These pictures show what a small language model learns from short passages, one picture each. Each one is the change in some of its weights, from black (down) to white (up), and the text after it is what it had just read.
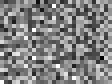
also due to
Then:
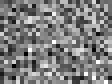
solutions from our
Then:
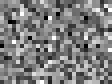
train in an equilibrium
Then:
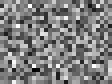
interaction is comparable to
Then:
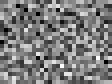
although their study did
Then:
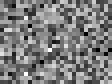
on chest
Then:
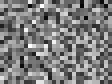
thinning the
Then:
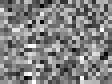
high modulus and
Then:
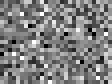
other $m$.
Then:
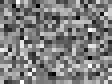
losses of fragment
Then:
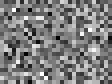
deformation at a high
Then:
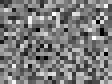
determined from examining
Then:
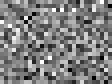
& Day3
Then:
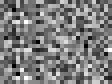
human participants or
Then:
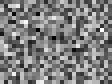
dielectric particles exhibit very
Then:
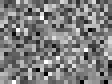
rates of maternal
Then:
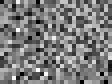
of Vel
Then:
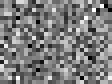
& no of users
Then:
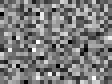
enhanced position tracking
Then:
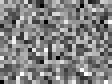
Similar to the concept
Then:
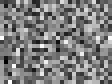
estimation of the area
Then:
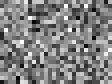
Zhou and van
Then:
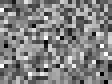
the structure of the
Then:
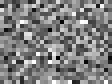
approach it allows,
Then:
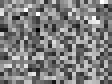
4 genera and
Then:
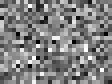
factor is generated in
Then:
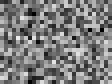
local sites. According
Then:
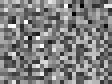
settings [4].
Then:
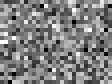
that proves they
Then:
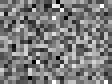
will also induce
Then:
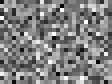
this research seeks
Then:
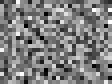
denotes the whole sequence
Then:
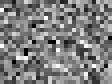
the temperature of
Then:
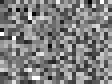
The molecular gas
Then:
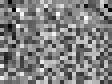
success of an education
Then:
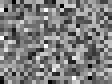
the report. In
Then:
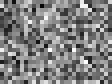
external data on the
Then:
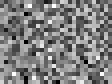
countries can be integrated
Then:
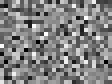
relativistic form is
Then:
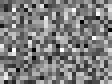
a resonant frequency
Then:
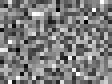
HTML reporting
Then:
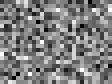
half of the energy
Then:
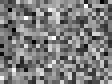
both relation in
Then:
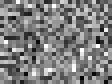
can provide a different
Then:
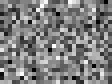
Disclosure of
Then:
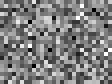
confinement (see
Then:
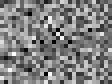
assessment may be
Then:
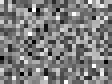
slips down.
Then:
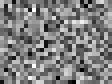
processes. The lack
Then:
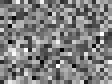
that differ mainly in
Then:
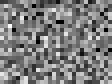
E. Move
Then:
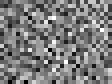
type IIA bound
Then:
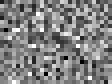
Security and
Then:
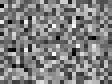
human motion is at
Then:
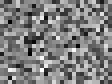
networking sites are
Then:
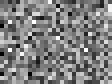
not only as providing
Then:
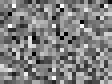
to distinguish each
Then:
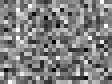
enterprises and
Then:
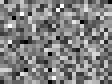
glass flow to provide
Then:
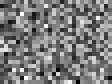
a basis where the
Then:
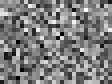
mirror to a
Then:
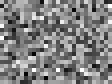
the doping
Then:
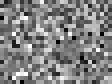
ideological conflict but
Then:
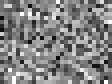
With this motivation,
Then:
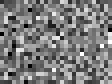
from 30 to less
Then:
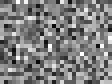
of the former and
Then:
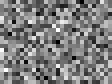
less efficiently to
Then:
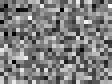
Discussion. -
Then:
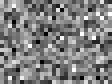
Taking into account
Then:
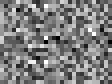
coefficient depends on the
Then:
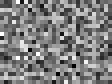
and classification). To
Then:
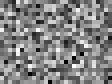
of the credit management
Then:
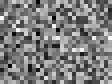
considered independently of the
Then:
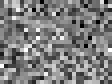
the Advisory
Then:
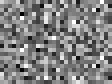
in Lemma
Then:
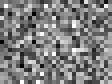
incorporates QCD perturbative
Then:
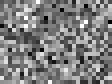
different duality
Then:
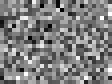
values by using
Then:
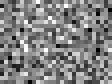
any organization or
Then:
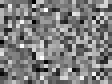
explained, ``I
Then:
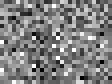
can also be
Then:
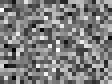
the ring just
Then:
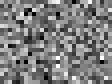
are less likely to
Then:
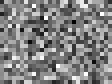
uniqueness and
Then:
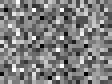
\nodata &
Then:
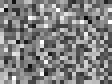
levels meeting the criteria
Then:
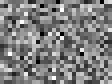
to avoid,
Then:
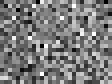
abnormal Q angle
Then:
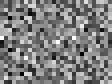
between adjacent
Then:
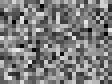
ash and
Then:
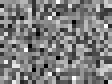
not prove that
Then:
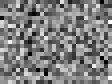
galactic properties trace
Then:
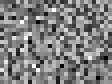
in Agung
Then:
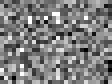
be from primary,
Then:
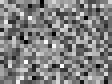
In contrast, there
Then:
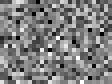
indicate $V$-
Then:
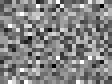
would continue to grow
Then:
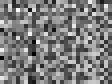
Education Commission.
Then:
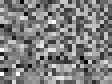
economic importance to food
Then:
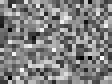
such as joint decision
